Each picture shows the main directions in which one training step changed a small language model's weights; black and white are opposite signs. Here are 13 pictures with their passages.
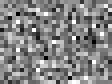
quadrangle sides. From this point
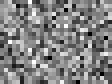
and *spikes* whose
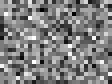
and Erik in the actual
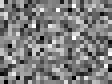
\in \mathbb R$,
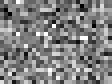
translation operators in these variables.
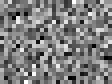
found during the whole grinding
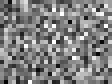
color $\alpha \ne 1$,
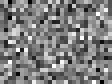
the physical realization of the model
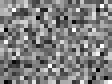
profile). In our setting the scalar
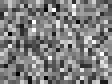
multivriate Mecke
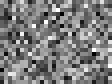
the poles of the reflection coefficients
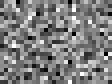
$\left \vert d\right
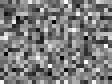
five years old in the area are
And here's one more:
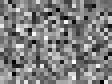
research is supported by the European
